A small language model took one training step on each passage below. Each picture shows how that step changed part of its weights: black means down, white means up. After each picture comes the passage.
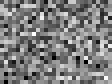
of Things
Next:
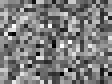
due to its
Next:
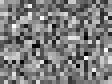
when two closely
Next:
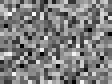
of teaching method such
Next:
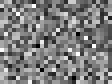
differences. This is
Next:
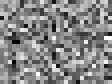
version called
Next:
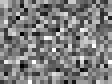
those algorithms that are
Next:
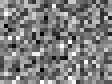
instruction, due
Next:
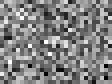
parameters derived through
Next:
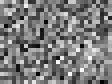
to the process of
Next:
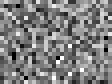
the cells will be
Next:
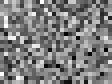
be detected during
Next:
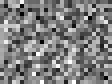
kindly provided by
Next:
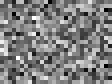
comments have
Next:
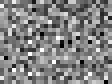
region. In addition
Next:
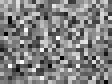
are required to
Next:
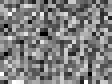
offered by
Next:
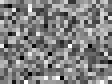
ahead of
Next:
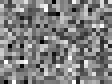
collection —with
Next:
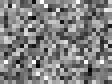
to trick people
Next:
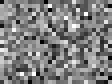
closing of
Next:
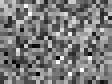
with the one
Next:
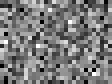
College and
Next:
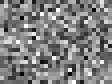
score of teacher
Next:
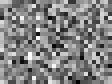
Efficacy of
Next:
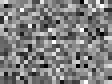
faster speed
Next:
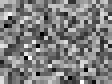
and management is
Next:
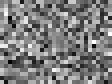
have since studied and
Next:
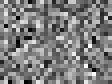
factor, but very
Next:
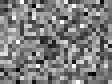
asset can be
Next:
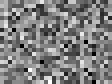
communication as the outcome
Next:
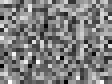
an indicator of
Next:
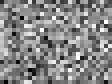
structure is the
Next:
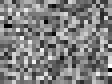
substantial changes
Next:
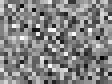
single use plastic
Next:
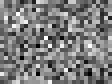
compared to the
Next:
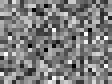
open access:
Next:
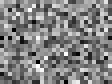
CI =
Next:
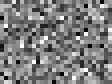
type 1 DM
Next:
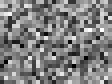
through simple random sampling
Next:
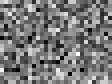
the physical,
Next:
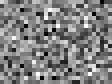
further - thank
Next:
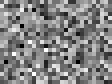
activity assays indicated
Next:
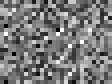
of the network.
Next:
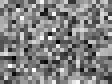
These issues strongly
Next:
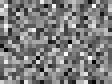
"a novel approach
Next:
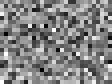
discrimination and
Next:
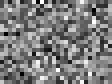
bed height
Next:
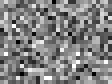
It consists of
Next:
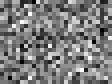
than the conventional basic
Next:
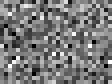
of associated behavioural
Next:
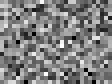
communication where once
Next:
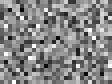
\beta -
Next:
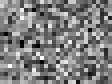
efficiently protected
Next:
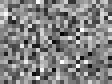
has also been
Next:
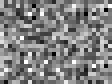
signals. For
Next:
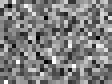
on four technologies selected
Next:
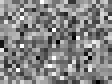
soft switching
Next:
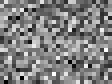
behavior. It can
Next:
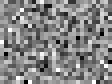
actors, regions
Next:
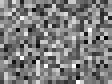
open to connections
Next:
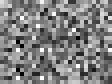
Therefore, the
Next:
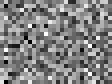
authorities and
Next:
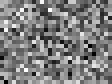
interaction of all factors
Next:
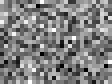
decisions on sampling
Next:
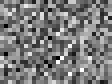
of the future
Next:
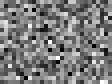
health of the individual
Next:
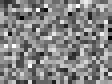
Demographic features
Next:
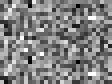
contributed to
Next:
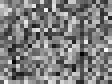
support encouragement?
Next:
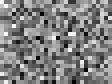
large language model to
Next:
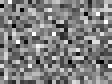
- Links
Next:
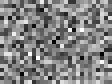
introduce the
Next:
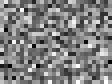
effectively. This
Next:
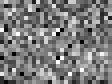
the groups. This
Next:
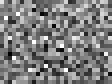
standards with respect
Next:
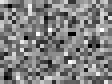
apart from
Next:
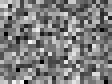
as well as
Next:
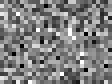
generation, Space
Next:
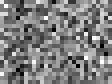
if you would like
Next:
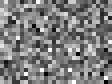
will be by an
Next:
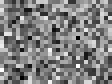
they can be active
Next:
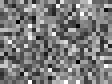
the deflection of
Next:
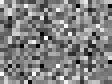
with discussion points for
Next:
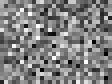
almost similar age
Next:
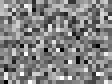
using thymol
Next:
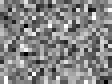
not correspond to medical
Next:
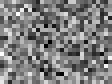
control and optimization
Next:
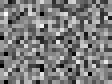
style, and
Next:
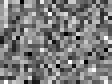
be not significant even
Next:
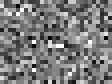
control of student will
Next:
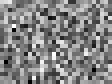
We observed no significant
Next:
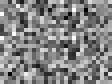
enforced a
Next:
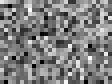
a detailed physical
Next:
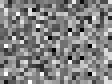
male and 25
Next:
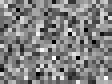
that can result in
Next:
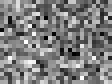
are driving factors
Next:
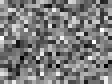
better than others.
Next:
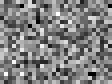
suggests more
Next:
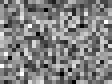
support has inverse
